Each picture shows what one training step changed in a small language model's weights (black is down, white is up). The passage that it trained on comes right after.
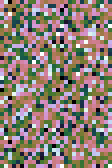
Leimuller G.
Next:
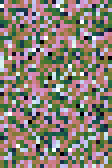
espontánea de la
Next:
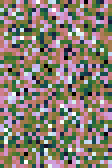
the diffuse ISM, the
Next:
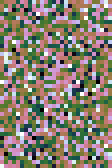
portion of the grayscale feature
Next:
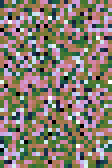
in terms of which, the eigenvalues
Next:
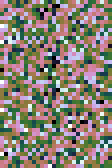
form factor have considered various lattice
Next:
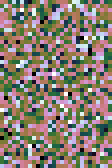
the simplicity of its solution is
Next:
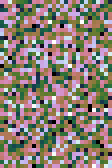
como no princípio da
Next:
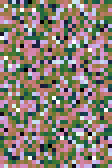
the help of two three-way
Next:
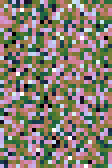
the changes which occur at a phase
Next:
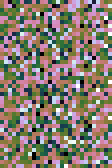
lip movements with voice signals
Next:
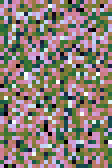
elastic properties, and an efficient evaluation procedure
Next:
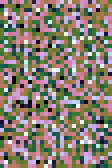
lingkup yang telah
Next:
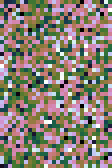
Punch Riodinidae
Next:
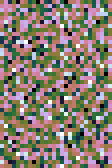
to perform specific tasks to bring about
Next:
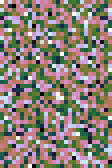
review: 2 approved]
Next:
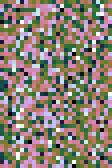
not. In this work, we
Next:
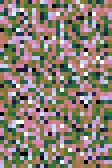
this project is based on simultaneous operation
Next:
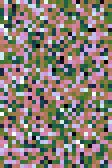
About the License:
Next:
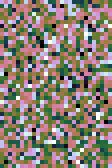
hyperplasia is not a
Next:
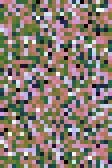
Sin embargo,
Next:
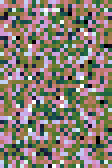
showed Autoaggregation of
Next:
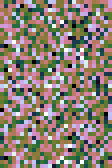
**Interactive Tools:**
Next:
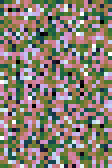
of the situational factor, particularly when
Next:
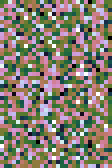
estimated critical exponents are different from those
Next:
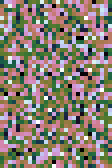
mass by adding a concentrated solution
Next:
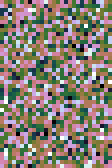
of technic. scien.,
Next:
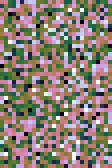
M, Tomioka K,
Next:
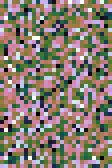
identify a sample of AGB stars
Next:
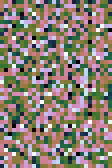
que tenha o propósito de
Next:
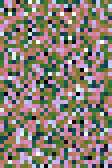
in particular, the CFIV
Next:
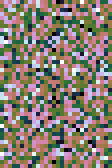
- TIBBIYOT
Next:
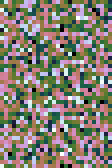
and 31 men) aged from
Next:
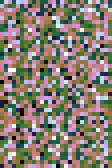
Harbin Engineering University,
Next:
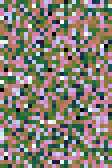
osnovni gradniki so med
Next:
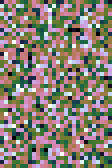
Danilov I.K.,
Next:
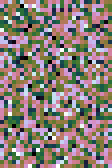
lo pongo explícito
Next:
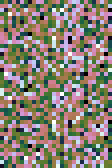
assures positive academic concentration and
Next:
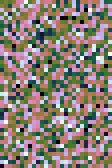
of the affected toe. She was
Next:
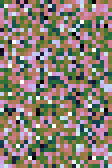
robust features of the transport while it
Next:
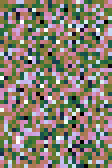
critical strain ϵ_c and the
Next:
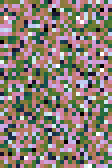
de fabricantes.
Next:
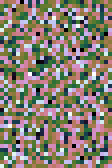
of micro/nano manufacturing,
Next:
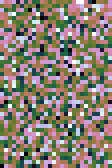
Gaussian margins (right). Data
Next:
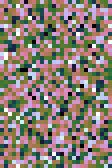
cracking of our two-dimensional
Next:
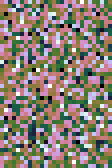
OR Learning OR
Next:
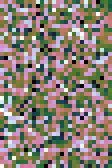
the alignment of two–neutrons
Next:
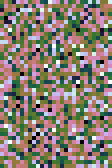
vossa espécie
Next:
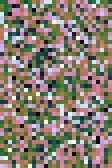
optical signals are subsequently processed the
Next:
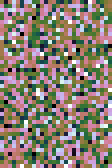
These methods rely on both qualitative
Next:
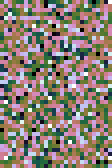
impose restrictive architectural constraints that
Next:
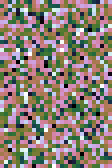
app penetration levels. App
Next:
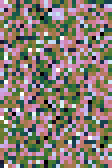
2% slope -5 minutes
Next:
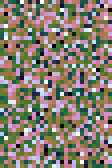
(Transdisciplinarity and
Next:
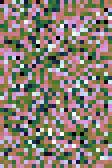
reported that the median lengths of
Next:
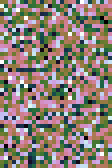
the International Conference on Learning
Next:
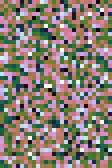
de la transferencia a pie de
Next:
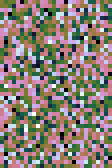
methods and data collection: MF,
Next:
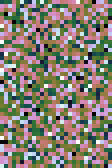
production processes for the colour state
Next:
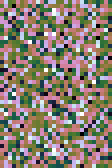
IDR Image Data Resource
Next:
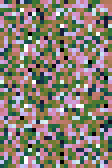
his thought about the individual and
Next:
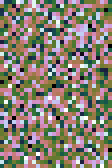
image depicted in different works and its
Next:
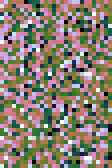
do not consider the impact of varying masses
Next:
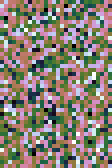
of 100 nm also present. The
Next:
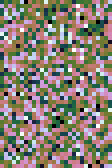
by each other clearly which will in turn
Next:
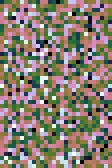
Очевидно, что
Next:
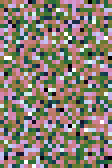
в Симферополе
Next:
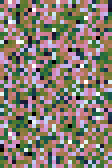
a fraction of the inflowing mass
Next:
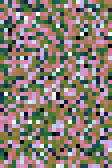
influence and lead someone to adopt
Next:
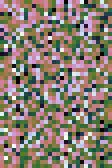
We have $$\eqalignno{
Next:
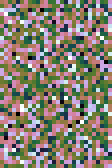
coupled to a waveguide with
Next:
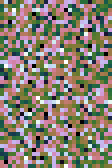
викладач кафедри
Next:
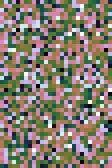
from the flight test and the
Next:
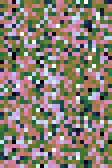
в одному дослідженні.
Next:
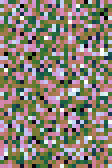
geacht. - b.
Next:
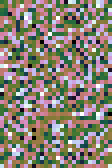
systems. The sample is rotated to
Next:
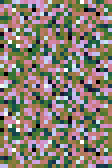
<LOD <LOD
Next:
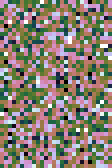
esa ko‘rgazmalilik
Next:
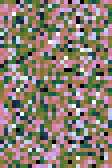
important physical process of ``secondary
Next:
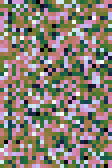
the findings of this study are not available
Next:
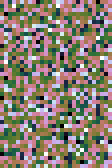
enlaces. La historia
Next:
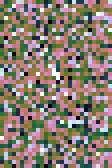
бути проведений таким
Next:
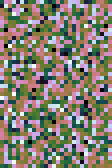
used the homogeneity of the
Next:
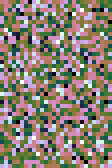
Tk. 594, respectively against
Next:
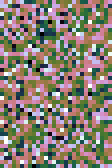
of the tadpole subtraction
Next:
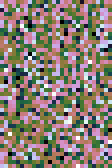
bevosita yoki o'z
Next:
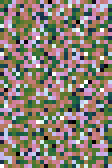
Higgs mass assumed in the most Higgs related
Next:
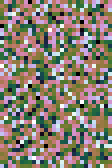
the teeth one *mat*
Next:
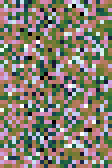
the discussion of the results and the
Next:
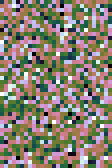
accurate and cost-effective measurement system
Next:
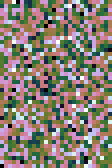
day. For instance, the month of
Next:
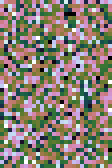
in an earlier step and applies a
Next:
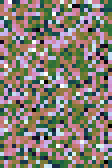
are still trading today
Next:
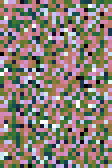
do zaniechania tych
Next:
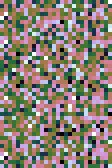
devorida rivojlanadi .
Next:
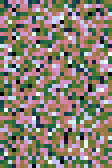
dini dalam membentuk
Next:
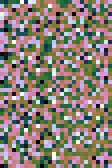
developing learning media and understanding the knowledge that
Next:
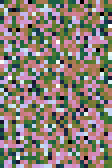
to make/receive video
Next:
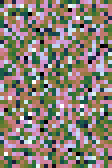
are formed in good yield when more than
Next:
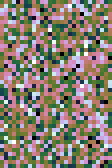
in the HT term is possible only
